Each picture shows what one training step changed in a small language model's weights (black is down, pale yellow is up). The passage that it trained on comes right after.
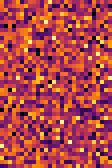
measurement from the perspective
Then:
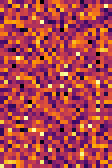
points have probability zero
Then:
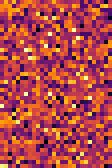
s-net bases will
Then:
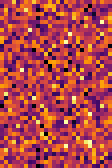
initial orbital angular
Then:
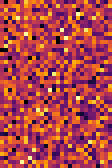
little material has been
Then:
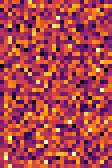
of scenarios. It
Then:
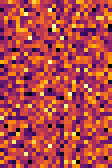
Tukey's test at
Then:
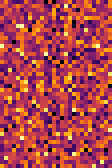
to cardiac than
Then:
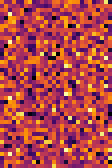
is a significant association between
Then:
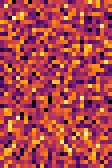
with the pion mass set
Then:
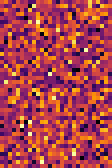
external UV emission
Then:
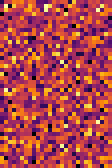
then the pbest is
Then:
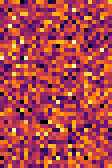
of Physics, University of
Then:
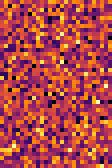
again prove that the
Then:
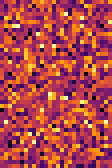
The challenge today
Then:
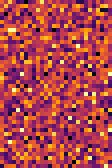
although this information is not
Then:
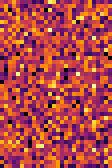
indicated that internal consistency
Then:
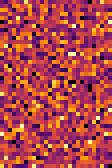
with a singlet fermion
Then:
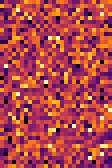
competence. 4. The
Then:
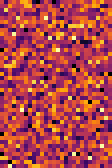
ethnic. In the
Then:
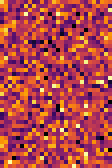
Death just across
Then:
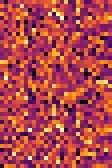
also noticeable here.
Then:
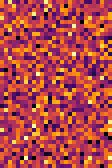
a precision of approximately
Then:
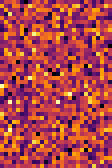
and the availability of radial
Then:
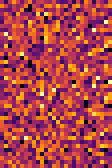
propose to establish
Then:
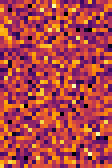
as she gets her
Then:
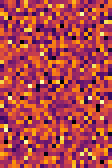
cannot be assigned to
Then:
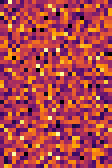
effect; Financial
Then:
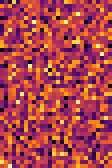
of the internal manifold
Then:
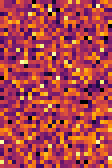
to UK GDP have
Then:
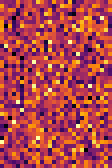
emotional level, focusing
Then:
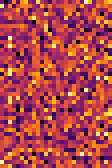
diarization model featuring
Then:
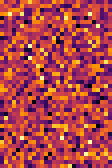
monetary policies.
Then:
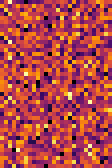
and features without a clear
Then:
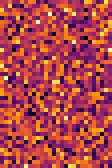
an audience with
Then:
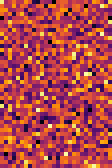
(number of edges)
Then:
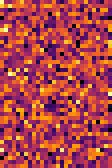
into two equal sub images
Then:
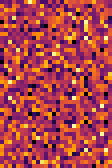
to be paid for by
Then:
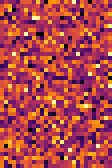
are located a series
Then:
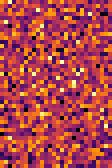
the search range becomes
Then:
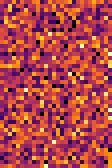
subtracting the image
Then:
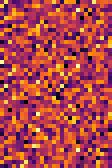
is distilled water.
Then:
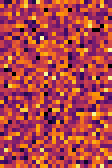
( Anton Paar
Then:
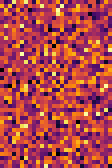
scholars of
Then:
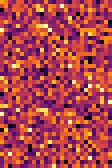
small peak does not significantly
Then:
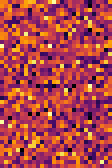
of the tweets by
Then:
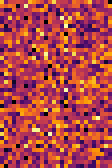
| Parameter |
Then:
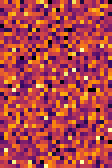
{\it Proof.} The
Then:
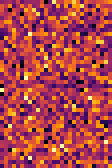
and staffing.
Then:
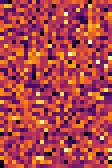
is a unit vector
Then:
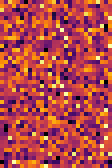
2. **Develop the
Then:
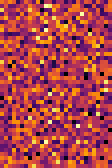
safety, there are
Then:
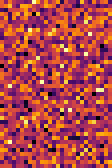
will be delivered in
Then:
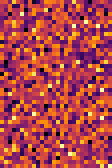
use the particles at the top
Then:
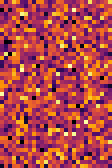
of Physics, 40,
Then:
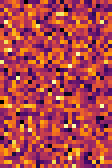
at both the highest and
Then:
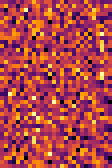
the optimization problem) will also
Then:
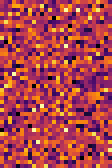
tracer beads in the
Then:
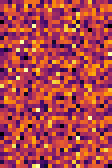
for various spin current sources
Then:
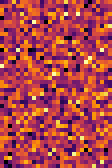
to three-fold higher
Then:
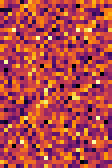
business, government
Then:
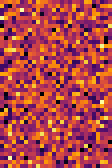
perspectives, we present
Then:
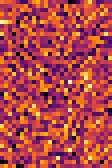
of fundamental constants
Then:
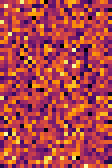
dynamics of a phase transition:
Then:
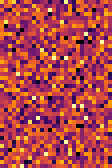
lines included that connects
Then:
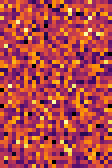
the knots form a linear
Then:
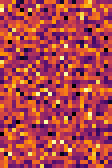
where the traced-over
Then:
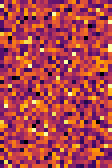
and Cu were analyzed
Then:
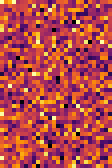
Her research interests include
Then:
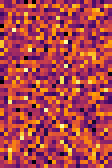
on the metallicity but
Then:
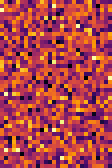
of the other two CRs
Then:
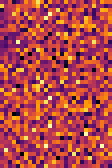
central role. The
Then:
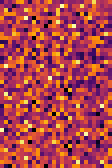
the JCMT with a
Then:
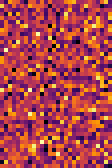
(a), while that remains
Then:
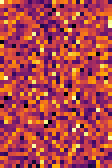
much branched
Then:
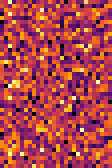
\\ Institut de
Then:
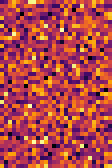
As the figure shows the
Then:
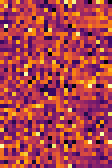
number of (s, t)
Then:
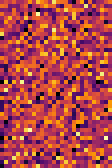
technological tools, but also
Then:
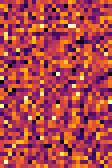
the follow-up input:
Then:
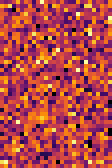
that peaks in the
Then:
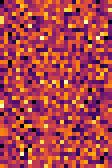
as if UNHCR
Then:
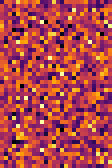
predicates state that if the
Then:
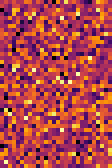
lines, e.g.
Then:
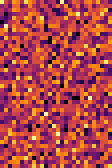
top of VB, there are
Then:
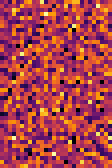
as a cornerstone for
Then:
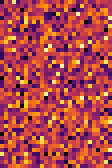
with multiple silencing
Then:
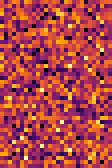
allocation of the proposed
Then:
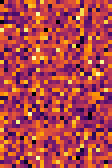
the nominal beam parameter
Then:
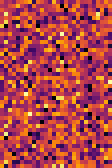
of atmospheric
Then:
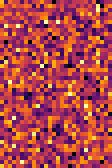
in redshift (left
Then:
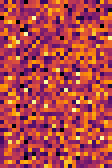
Aqueous Extract of
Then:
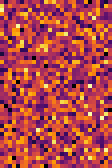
on a segmented
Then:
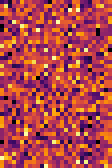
a varying IMF
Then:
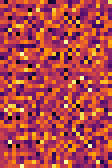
This research was supported by
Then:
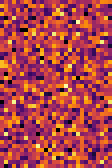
knowledge from the whole of the
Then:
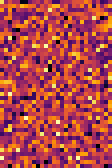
materials concerning the
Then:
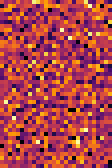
any single heavy mass
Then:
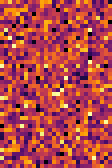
unraveling the complexities
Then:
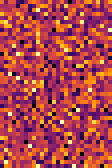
patterns represent a complex and
